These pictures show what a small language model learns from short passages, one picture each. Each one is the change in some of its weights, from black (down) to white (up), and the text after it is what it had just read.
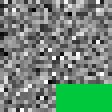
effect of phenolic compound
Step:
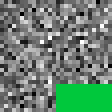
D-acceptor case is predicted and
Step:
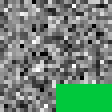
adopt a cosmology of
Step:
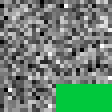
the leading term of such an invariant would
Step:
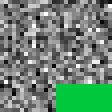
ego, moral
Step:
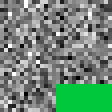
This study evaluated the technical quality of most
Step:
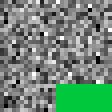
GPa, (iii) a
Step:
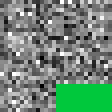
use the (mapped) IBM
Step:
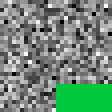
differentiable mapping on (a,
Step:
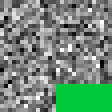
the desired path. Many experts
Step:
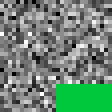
added times are drawn independently
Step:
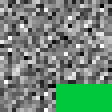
{Welche},\ and\
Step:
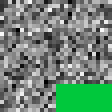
quantitative characterization of the film
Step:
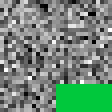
penalized by referees relative
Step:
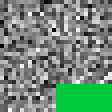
terms of thermodynamic ``more
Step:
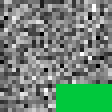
the question of what conclusions can be
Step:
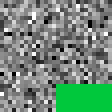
carried by a heavy quark
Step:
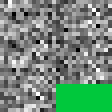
— Strategic Pathway
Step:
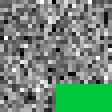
graph for Ledipasavir
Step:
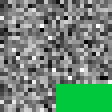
(Table II). However, participation
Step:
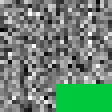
and k - Calculate the
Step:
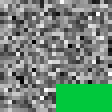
\phi \text{ admits the
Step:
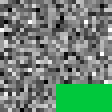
common ano-rectal disorder.
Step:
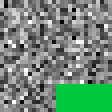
given the dataset’s relatively low
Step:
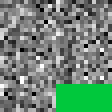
towards smaller and smaller neutrino masses
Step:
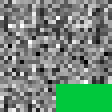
2020). In a mesocosm
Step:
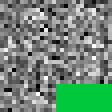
also been reported, including GeV emission with
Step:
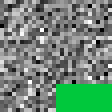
of Islamic finance with the
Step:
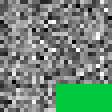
amplitude seen in this system and are about
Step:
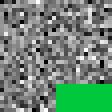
de Greta Thunberg contra
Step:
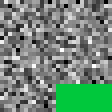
to these general hypotheses,
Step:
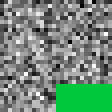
sending messages for typical single
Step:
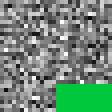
and uncertain times. MENARA
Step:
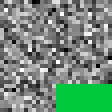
established by elemental analysis and spectral
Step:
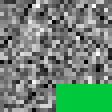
The authors declare that they have no
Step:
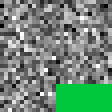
the national level, parallel importation is the
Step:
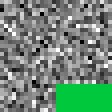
(2025) Ejemplos de
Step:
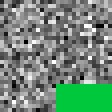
radial artery of the
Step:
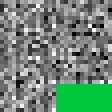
resources. The digital divide among the
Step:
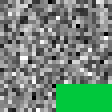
For example, laser stray light
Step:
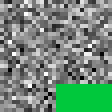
have found evidence of kidney
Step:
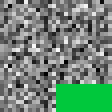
to persist in spite of the
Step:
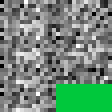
Science Fund (FWF)
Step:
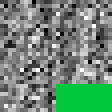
interferences, as well as
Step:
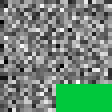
metric fluctuation is
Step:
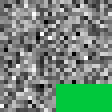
– through a particular kind of
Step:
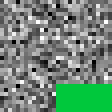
second deepest silicate feature in
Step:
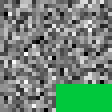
List of Threatened
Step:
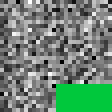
choice only for escorted school
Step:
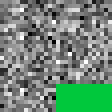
\end{equation} et les
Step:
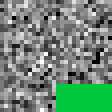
Assay file, Data file
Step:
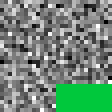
bank public confidence (D.
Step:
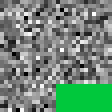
symmetries. In order to secure
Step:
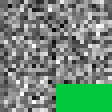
and rate matching along center of rotation
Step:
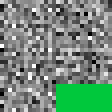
section. The longitudinal
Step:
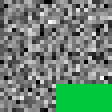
phase transition a finite fraction of the individuals
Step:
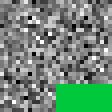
very much fruitful to the
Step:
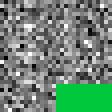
CoM energy. Consider, for
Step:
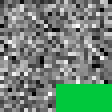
in the middle value) and
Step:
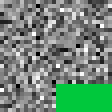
condensate with supersonic velocity
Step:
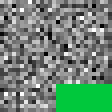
cholerae* and *V.
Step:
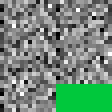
survey questionnaire that were
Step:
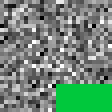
of wealth managers; however,
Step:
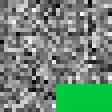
purpose. These metallicities are
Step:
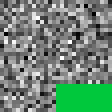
*oxycedrus* from
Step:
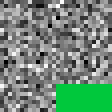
redshift and stellar mass by
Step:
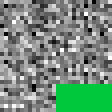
humans, as well as their
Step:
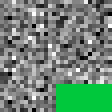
determinants of private investment
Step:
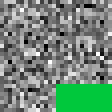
to Turkey”. afterwards he
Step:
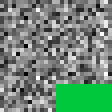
modes is given by \begin{equation}
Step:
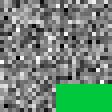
the extent to which simple approximations of
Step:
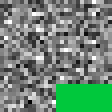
and publish research. -
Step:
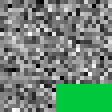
and $K_2$ points in the
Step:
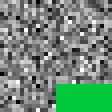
added and then allowed to stand for
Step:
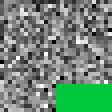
out with p-values less than
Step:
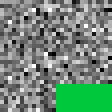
improve the quickness of approval but
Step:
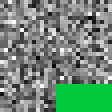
as well as the VI ranking described
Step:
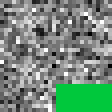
account in a complete way. The accuracy of
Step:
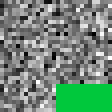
pulse sequence has been found in Ref.
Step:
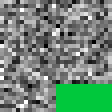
in a single transition. Progressive
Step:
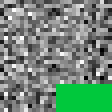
using SEM with XRPD,
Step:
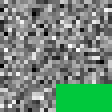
optimization cycle, the results for the
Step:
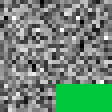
the evolution of height and velocity
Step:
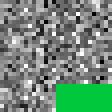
$R_{\rm Roche,
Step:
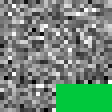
wages can serve as a reliable
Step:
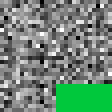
the nonlinear unmixing of
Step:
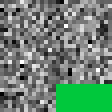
CNT growth as more catalyst
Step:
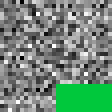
Stephan Kindermann U
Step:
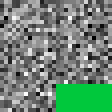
the most affected courses were the initial
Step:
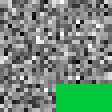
steps of the algorithm. We consider 10 different
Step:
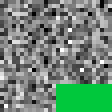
individual software programs, focuses on
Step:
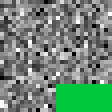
many-body bosonic systems with
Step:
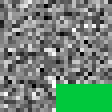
Foundation Ireland,
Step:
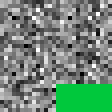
yields: \begin{equation}
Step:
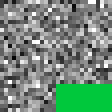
International 1 1.00 National
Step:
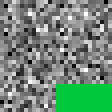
areas; water and wetlands;
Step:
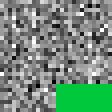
can also be seen as an alternative medium
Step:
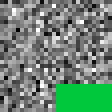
$g-2$ constraint within the
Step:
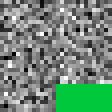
the framework we use to support our
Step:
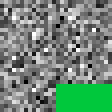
the next Erasmus programme.
